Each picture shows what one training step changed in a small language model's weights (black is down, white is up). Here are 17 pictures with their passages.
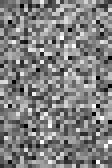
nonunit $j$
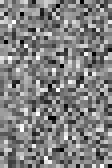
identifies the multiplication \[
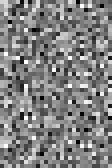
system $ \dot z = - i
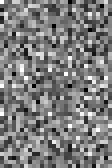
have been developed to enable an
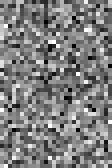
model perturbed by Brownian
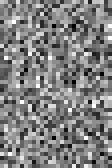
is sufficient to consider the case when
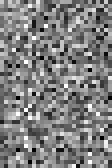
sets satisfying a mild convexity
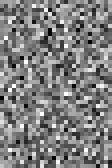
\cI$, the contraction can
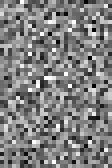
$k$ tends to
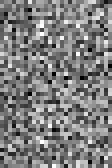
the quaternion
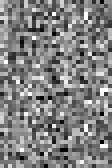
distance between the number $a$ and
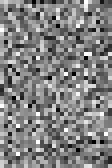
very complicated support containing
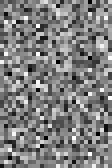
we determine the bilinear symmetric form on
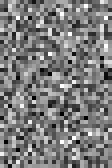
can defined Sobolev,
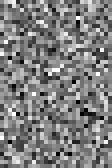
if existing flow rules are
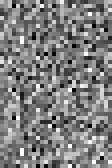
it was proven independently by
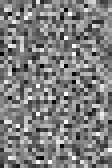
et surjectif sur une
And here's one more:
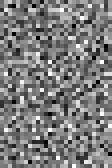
any real constant. A second application of
